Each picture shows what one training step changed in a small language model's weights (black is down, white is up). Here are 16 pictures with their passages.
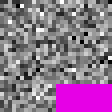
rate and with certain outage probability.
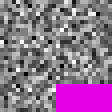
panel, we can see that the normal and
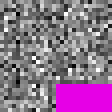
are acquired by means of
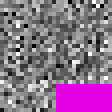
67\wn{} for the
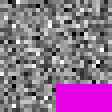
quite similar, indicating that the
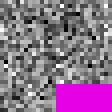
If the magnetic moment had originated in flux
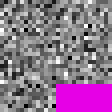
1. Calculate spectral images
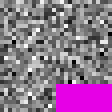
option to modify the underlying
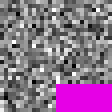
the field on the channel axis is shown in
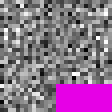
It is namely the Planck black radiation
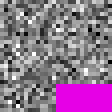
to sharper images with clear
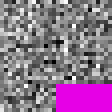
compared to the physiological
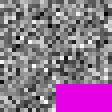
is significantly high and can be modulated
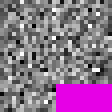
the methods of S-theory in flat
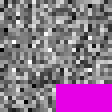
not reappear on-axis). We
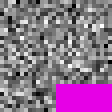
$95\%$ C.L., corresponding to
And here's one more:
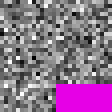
to achieve efficient use of memory and distributed
